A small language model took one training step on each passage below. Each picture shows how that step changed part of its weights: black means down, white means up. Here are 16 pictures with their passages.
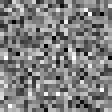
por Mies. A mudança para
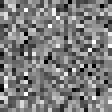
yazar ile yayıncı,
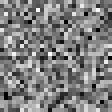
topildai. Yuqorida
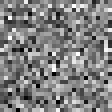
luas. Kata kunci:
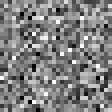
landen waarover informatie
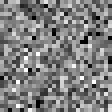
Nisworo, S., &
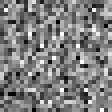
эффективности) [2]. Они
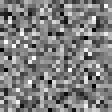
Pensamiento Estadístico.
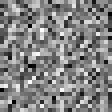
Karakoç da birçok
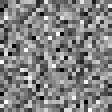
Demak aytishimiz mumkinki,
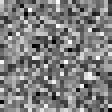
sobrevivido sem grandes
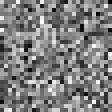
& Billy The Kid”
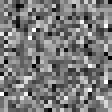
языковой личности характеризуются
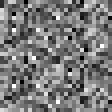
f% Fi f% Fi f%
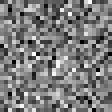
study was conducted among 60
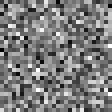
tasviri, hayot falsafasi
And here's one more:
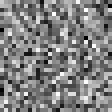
Verwirklichung in ihrem
